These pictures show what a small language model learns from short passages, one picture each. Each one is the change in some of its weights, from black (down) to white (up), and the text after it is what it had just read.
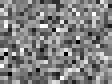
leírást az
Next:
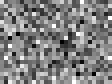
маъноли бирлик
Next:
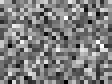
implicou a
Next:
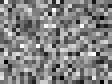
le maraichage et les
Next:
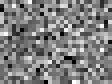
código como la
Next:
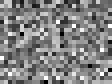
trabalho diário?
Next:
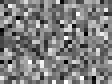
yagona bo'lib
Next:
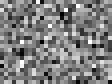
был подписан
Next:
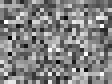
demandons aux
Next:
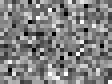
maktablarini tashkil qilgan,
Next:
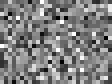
leis dirigidas à
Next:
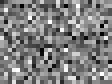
avval jismoniy
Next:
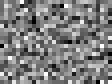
über das 19. und
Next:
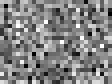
una discusión.
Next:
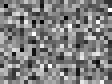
ichidan o'zlari
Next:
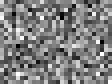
в отличие от
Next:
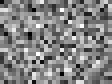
visual, Arte
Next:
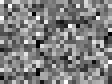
desenvolvimento da
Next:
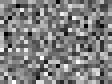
quinta (fase de
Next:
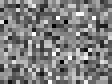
tidak sama serta
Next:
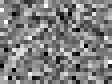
ний вплив
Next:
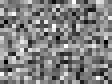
sean grupos sociales
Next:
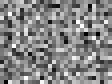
o'tkazish chet
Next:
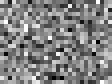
Os representantes do
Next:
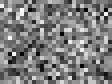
cotidiana. Por
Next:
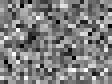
mellem Hades
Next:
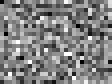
sido de o Estado
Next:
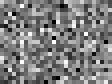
é a ferramenta
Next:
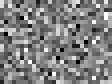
vieram de muito
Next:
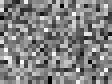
untuk menjaga
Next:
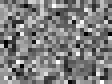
в глобальній
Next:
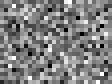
employee of
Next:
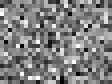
ofte sosiale
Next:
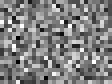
die Anzahl der
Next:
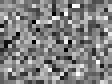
Відтак, це
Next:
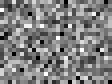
important aspect in
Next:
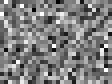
150 Конституції
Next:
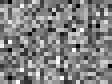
quelques archives
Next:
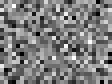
livro se dirige
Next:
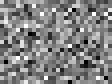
Apesar desses
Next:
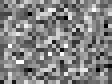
keputusan yang
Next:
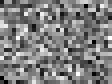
qon bir necha kun
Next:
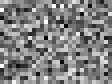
teknik düzey
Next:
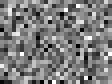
і практика*.
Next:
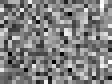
antigo 7º do
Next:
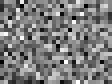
y su importancia en las
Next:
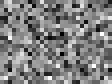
NMPI Ana
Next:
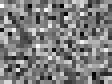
Yoshlar bilan ishlash
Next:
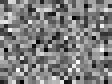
- PEREIRA
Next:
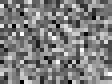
a los autorizados
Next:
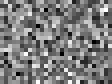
- Akkerman,
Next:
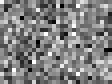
la estructura social
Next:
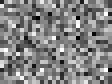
disputas pessoais
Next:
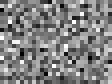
de guerra que
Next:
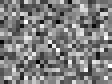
Figure N°1
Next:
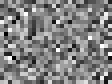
Para medir esse
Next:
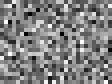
le 20 novembre
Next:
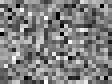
terletak antara
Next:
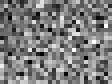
e as fortes pressões
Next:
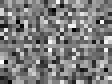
relação com a motivação
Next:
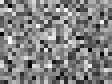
2, Issue 8
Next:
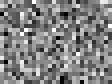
the possibility of
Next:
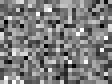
En Katzenberg,
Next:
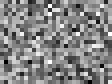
tener al menos un
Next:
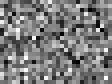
excluye la
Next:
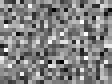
muhim, sababi bola
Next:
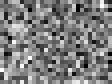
Nacional de Bellas
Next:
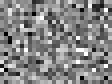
jurídicas y
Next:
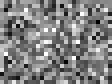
entreprises et les
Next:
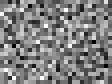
turlari va ulardan
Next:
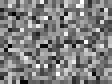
Interpretación de la
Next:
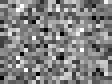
pacientes que viven con
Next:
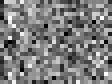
анализируется на
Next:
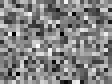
lenguas de las
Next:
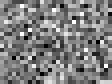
de aprendizagem.
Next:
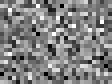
qualidade do atendimento
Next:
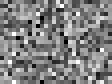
uni muhim axborot
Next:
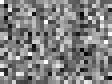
الله مع
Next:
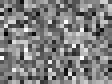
procedimiento de
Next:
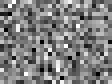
kewajiban yang
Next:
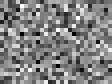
А. Бакаева
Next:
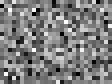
management control,
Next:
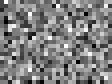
3. HASIL DAN
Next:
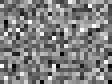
His image.
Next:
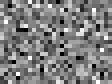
DE SOUZA
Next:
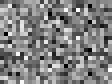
yang muncul dari
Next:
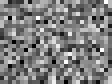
à compter de la date
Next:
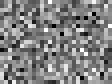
específicos para
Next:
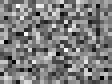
shaklida ta'lim va
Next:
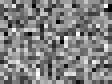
balconejo y como
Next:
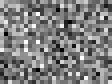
composto de duas
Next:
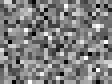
Tadqiqot jarayonida
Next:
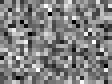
a formação de redes de
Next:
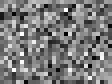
кандидатів та
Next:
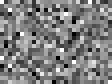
цінностей як
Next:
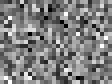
o‘rta ta’lim
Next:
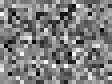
свободы и
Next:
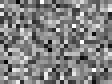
information on managing
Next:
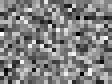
сточных вод,
